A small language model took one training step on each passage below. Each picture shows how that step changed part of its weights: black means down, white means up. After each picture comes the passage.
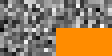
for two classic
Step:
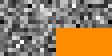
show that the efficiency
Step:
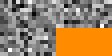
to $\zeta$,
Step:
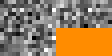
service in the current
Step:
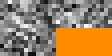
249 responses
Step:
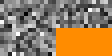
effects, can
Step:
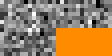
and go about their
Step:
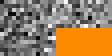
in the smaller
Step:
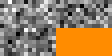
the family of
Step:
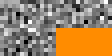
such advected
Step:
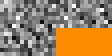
she mentioned to
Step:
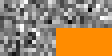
will prove a more
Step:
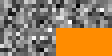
results of Theorem
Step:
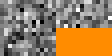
of Statistics
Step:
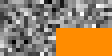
especially among
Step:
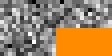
all almost periodic elements
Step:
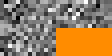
rods and the
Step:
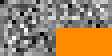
For an odd
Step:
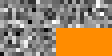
experienced 14
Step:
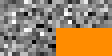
Adult male
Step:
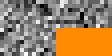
caution to
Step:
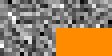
structuration theory.
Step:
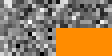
to demonstrate
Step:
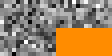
of $A$
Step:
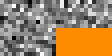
Cartan and
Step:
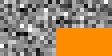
of finite index;
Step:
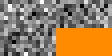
the impact of
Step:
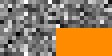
on number of
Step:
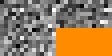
in the fact
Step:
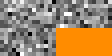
the operator ${\cal
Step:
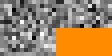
find a pair of
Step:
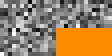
response: We have
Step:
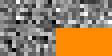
Larval weight
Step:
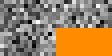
it to the
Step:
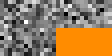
Step 2 in
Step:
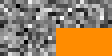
implied by
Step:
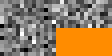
had great
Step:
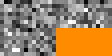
cannot be left without
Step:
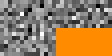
through communication and
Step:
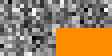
professional development
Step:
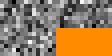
of members of
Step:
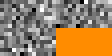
obtain a splitting
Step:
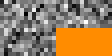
of Algorithm
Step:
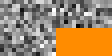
and large search
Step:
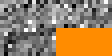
of sensory
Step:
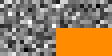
towards the desired
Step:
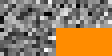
in distributed
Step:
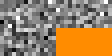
is a positive,
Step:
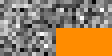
that the above definition
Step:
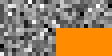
places still
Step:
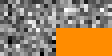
the Indian origin
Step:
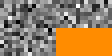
are important examples of
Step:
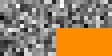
students. The
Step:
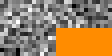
that possibility
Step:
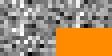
we can write
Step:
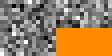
0$ and
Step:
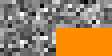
style and its
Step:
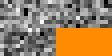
like AIC and
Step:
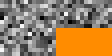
4 above show that
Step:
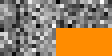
for any given even
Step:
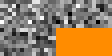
is invited
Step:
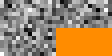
we demonstrate
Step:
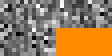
identified in essential
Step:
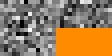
of both sides
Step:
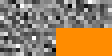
flux. We
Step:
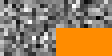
equipment performance
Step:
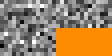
had significant effect on
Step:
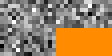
a submodule
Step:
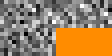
the average.
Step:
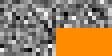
portion of
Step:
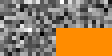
and research focus.
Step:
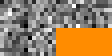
them, one of
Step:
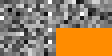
Let $\left(
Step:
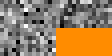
of its print
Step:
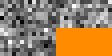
square of parity
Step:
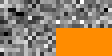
entropy norm
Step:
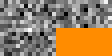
and healthier
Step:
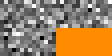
be written as
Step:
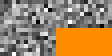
which is tangent
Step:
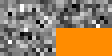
This series of
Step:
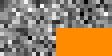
matrices whose entries
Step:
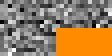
out according to
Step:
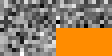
analysis of an
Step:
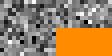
set of asymptotically
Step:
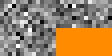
intricate and
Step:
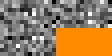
development. This
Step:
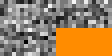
this is a product
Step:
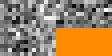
by a different type
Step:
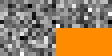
care about;
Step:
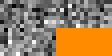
V$ in this
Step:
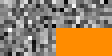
Every morphism
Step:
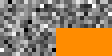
more elementary data
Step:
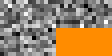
\le i
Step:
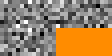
changes in temperature and
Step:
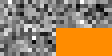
measure and outer
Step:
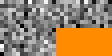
reactions were
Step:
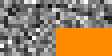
form of tensor
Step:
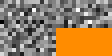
depending on whether
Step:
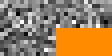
intensity of
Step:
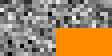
Fourier algebra,
